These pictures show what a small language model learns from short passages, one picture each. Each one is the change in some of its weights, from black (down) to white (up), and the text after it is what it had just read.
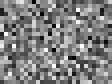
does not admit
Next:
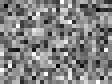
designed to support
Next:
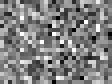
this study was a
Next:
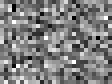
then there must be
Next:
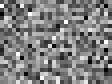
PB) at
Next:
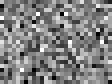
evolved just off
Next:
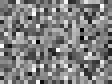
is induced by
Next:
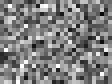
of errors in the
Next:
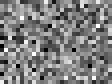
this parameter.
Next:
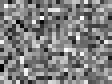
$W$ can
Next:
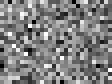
detection of water out
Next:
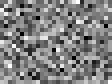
because of strict requirements
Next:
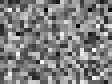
and less than
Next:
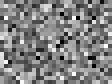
state that combining
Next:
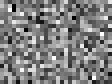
then image is
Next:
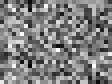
lattice parameters of different
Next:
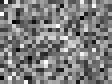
by species of the
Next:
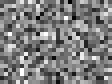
of all actions is
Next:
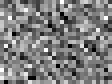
only the environmental factors
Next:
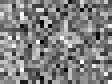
fluences for all
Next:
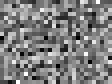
the $w$
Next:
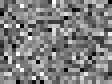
\to X$
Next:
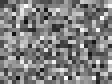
the conditions in
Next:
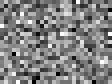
fills are
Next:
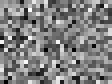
options. Among
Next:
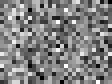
parent lattice
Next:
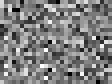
while in the
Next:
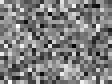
given by the composite
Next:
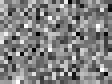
yield has not been
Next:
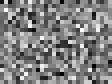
the layer,
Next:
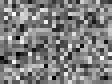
understanding the behavior of
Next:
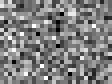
one where the
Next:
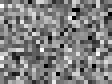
The fact that a
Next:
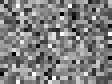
are no direct measurements
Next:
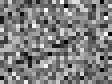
small neighborhood of
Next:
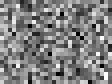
avoid rankings associated
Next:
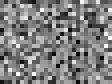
the regularization of
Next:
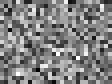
model is dependent on
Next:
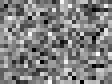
neural tracking to
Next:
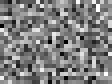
bun este
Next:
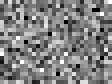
acknowledges support
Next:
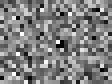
large amounts of
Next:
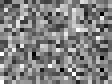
monotonic in
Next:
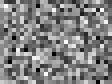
we report in
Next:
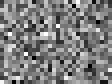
of a symmetry,
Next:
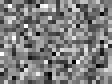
of modeling the
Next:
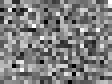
the problem. Suppose
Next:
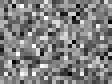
capture the main pattern
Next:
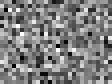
Q$; hence each
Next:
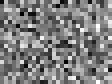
the present paper,
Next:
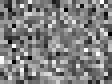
Japan has
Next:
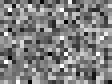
algebraic defined over
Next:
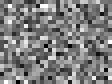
of the initial process
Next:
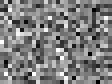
CE}$ up to
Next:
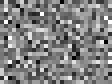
access technique, will
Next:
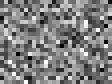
contact time of 2
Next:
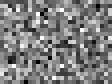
the best strategy for
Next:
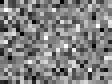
analysis, predictive
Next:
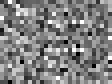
joint density functions \[
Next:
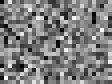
present. Eqn
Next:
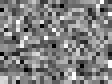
(a functional on
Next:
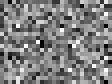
effective at classifying
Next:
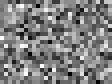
be used for the
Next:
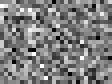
Therefore, the ability
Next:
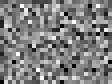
at a point 1
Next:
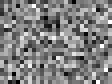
in estimating
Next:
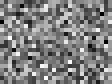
subset of the complex
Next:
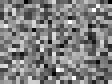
a real particle or
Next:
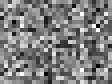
the incoming
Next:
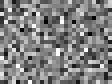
References 1.
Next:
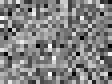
error band is
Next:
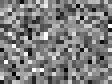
role of notes
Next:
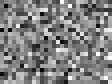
systems to predict
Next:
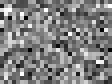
continuum as free
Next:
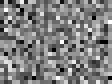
attainment, and
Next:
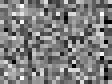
Figure 2:**
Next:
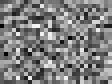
zero and take on
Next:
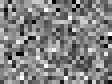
– A Hybrid
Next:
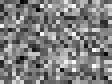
and other related
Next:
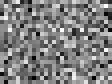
reliable lag
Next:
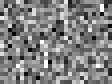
D is an essential
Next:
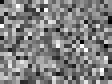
input one (solid
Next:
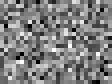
would be essentially zero
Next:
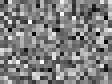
correlation (right).}
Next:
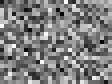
and limitations of
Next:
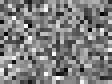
vicinity of
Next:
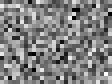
The following result,
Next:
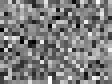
these regions, and
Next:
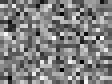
we found that
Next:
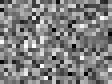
from the European
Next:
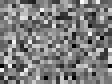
the merger.
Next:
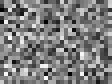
over the world.
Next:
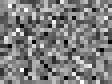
its spacetime counterpart
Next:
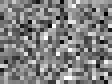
dimension reduction of quantum
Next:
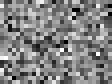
theory The whole history
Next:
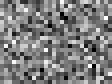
only the case
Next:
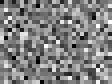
Research paper, we
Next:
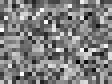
by twisting the
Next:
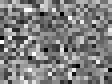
itself. The proof
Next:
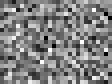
and minimum uncertainty states
